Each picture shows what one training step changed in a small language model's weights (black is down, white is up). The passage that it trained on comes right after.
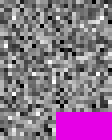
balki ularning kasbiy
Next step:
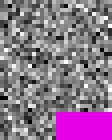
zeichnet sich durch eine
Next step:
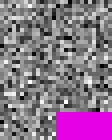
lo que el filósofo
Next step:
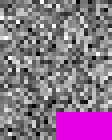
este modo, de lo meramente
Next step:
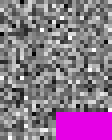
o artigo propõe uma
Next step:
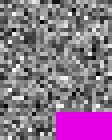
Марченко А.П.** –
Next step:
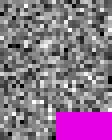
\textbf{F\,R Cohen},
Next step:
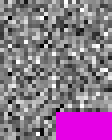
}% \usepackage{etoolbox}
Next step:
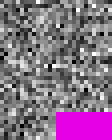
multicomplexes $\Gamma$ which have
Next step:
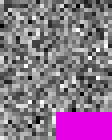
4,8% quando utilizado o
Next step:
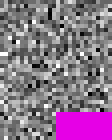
ciencia. El disfraz de
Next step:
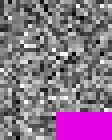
humanas, cumprindo
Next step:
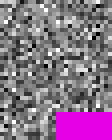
no estén especificados en el
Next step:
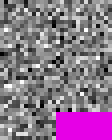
isometry algebra. The Lagrangian is
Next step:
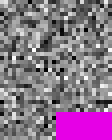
los mensajes hasta los
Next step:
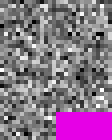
correct specification. To solve
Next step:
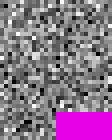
graphs} First, we will consider
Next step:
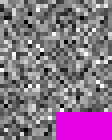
de personas con un empleo formal
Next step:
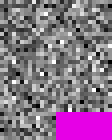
2024). O Brasil também é
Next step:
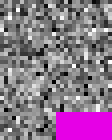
comisaria, que implica
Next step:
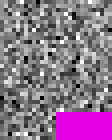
área de distribución, *P.
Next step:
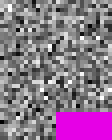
T\times [0,1]$, where $\partial
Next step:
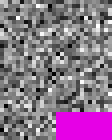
$\pi$ is a variety with at most
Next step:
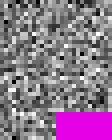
0$. We shall get the estimate of
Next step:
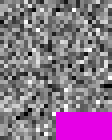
podem ser encontrados detalhes
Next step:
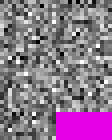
the following \proclaim{Lemma
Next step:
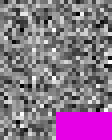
терговнинг сифатини
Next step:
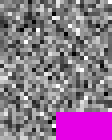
)^0$ for each $e \in
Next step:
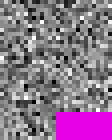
Russ.). Submitted:
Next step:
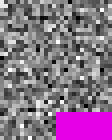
destinată să fie
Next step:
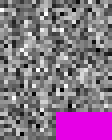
Let $K$ be the metacyclic group
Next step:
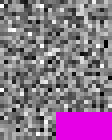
методы перевода
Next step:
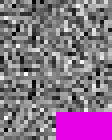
форме предложения
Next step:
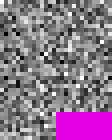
By letting $k=0$ in
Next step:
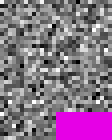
$U$ into any smoothing of
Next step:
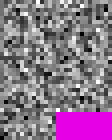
ўша миллат
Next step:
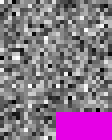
of spaces if it is connected and all the spaces
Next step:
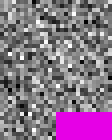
Dai, *Phellinus
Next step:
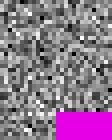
for $\sumstar_{\chi \pmod q}
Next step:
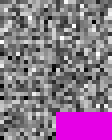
высокие значения
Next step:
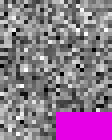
of CSQ, we require other than
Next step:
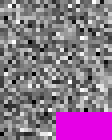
a hypergeometric function. For the second
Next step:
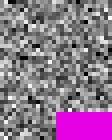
hozirgi sharoitda har
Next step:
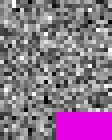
discordant edges to switch
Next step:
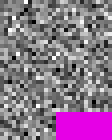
– Sharqda nihoyatda
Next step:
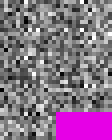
de 1985, é dedicada à
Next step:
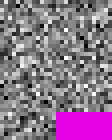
intersecting each of $Q$ and $Q'$
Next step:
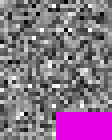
motions given by $GL_n(\R)
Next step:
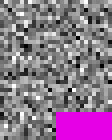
jump} for an integer $r\ge
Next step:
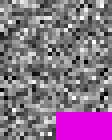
an $[SI]$ edge, will
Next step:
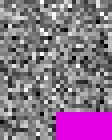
chiroyli joyi shu
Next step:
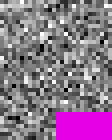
the interval $[a, b]$. Let $\{
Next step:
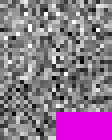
estimation is formulated as a convex
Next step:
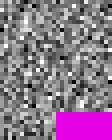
Let $\sigma$ be an $x$-independent
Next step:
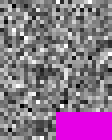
oriented toward highly
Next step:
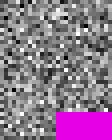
obrazlari orqali xalqning
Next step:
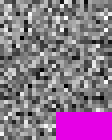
Cu toate acestea, nu
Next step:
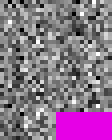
ғайра. Ин
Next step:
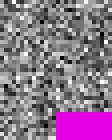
tebranishlar tijorat
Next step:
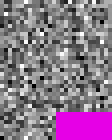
та забезпечують
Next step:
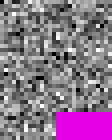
Brian Zaharatos\\ Department
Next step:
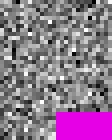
\end{eqnarray} and hence also the
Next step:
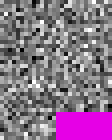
os órgãos do corpo
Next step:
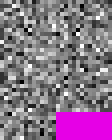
\mathbb{R}^{m \times m},
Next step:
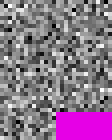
darajadagi murakkab va
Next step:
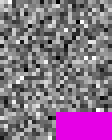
apports spontanés observés
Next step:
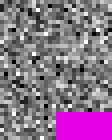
o personas analfabetas o bajo
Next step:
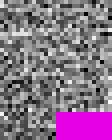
the image of the restriction of
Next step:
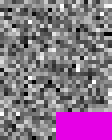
A large number of jobs in modern
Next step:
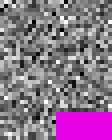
flow on $\F_\T$ and
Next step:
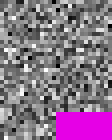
mild solution $u$ to the
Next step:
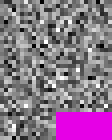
and straight forward. To
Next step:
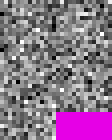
Acesso em: 22 de julho
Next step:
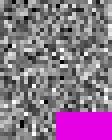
lattice neighborhood of
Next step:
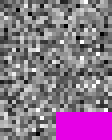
penggunaan masker secara
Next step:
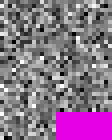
be realized by a spectrum,
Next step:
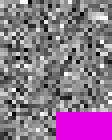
measure of maximal entropy.
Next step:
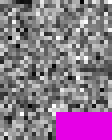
$. Thus, for a given pair of
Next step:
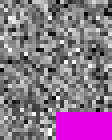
City's Statute and Agrarian
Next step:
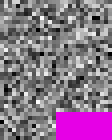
reduces the rank of $H_1
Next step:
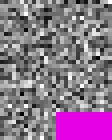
хизмат жиҳатдан
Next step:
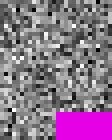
of two particles performing an exclusion
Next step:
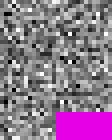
with only the palindromic tuples to
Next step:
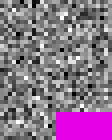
is well known that $\psi(j) =
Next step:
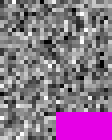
кескин ошириш ва бу
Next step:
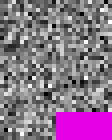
indeed been previously
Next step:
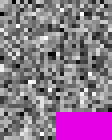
probability measure $\lam$ on a
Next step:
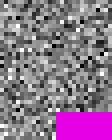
Sciences in the College of
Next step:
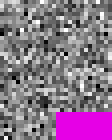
inequality (\ref{bound1})
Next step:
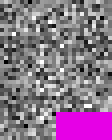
abordados no item 6,
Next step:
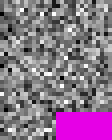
$\QQ(\zeta)$. The full orbit
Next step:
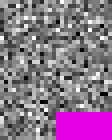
associated to $H$, which will let us define
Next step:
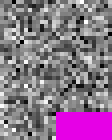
nafkah, tempat
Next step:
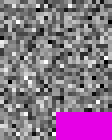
van het ondernemings-
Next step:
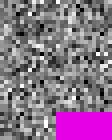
prevalência de doenças
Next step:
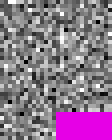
the Schoenberg--Whitney
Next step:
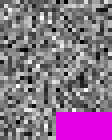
module $T(V)$ is
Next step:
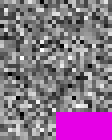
to their respective coloured
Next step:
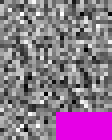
освіти і науки
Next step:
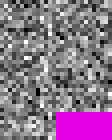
Gender and Power in Stalinist
